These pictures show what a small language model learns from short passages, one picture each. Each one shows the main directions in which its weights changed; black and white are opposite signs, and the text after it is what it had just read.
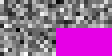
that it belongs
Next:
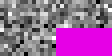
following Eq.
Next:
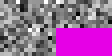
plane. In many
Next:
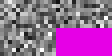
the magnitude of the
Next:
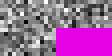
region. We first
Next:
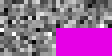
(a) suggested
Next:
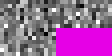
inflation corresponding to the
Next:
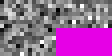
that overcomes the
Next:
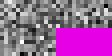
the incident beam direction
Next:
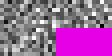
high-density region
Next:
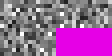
and the frequency of
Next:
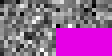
initial value of
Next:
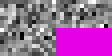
than the $\alpha
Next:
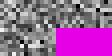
the same class.
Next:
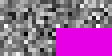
with time for two
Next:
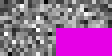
line) and
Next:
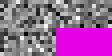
He burning
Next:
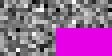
smaller than the neutrino
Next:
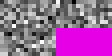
a conventional quantum theory
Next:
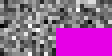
has been made in
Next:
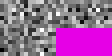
aiming to enable
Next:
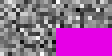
the ground state in
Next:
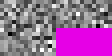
the same way as
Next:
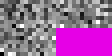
our measurements with
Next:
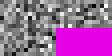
of a single edge
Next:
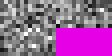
have used the Science
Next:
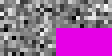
scaling was proposed.
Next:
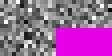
marginals of
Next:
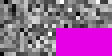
represented in red.
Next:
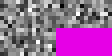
first time, we
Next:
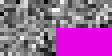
radiative pulsar
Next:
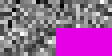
& Forward &
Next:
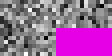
next to the
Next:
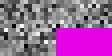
our SLLM
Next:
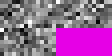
For extremely
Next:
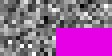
photon matrix element of
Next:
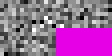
mixed with O
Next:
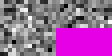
represent genes and
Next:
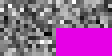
primary blast
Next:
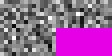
a material having a
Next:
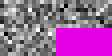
were able to capture
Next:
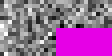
is mean this approach
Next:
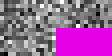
was performed with a
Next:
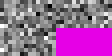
we shall refer to
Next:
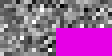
greater part of particles
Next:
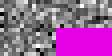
saw a clear
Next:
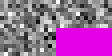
results that will be
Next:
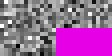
are proposed, namely
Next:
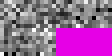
the observed peak was
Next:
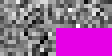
higher voltages
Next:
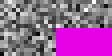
the average value and
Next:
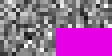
the framework of an
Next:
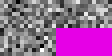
\\ Spectral Type
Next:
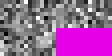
temperature-dependent neutron
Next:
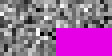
amplification is
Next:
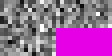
to then return
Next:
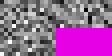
a rule, model
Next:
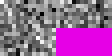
collisions such as
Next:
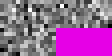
vary according to the
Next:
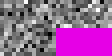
direct measurements of chiral
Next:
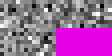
des alliages
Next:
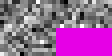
Therefore, the Theorem
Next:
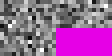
and control input of
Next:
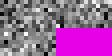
However, there is
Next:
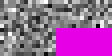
shows example maps of
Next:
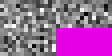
EOS of compact
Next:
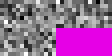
which the vertices correspond
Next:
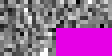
makes it even
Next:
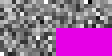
light inside and outside
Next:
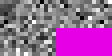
based on the standard
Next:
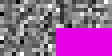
Consideration of
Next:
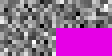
to solar gravity.
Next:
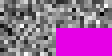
we select the
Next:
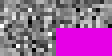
on the container
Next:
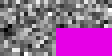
putting the elements
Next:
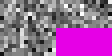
of planets expected
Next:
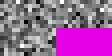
dispersion. However,
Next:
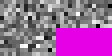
of comparable quality as
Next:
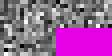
structures could modify
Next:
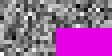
of Sintering
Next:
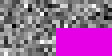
general theory is
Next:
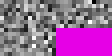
of trapped particles
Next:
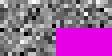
Rev. Lett.}\
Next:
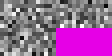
and the fundamental constants
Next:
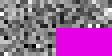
they only adopt a
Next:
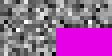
function while considering all
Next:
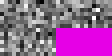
concerning the
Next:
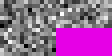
is developed independently in
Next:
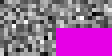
a final stellar mass
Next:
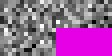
to one another is
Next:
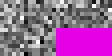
fields. Moreover,
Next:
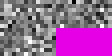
and valence states
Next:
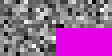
function can be approximately
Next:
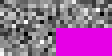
a somewhat
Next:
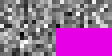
emerges from
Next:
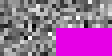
eissn =
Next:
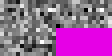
shadow, cannot
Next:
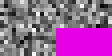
then we may make
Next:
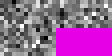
In this scenario,
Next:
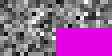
given context.
